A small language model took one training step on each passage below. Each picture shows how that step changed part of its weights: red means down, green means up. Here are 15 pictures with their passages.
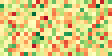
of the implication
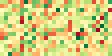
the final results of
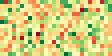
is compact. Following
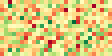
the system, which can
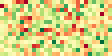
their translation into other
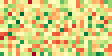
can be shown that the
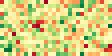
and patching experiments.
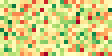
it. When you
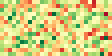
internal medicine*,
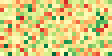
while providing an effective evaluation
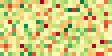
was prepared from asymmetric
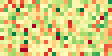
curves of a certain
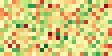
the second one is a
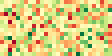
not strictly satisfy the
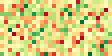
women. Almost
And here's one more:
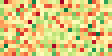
\Omega_j $$
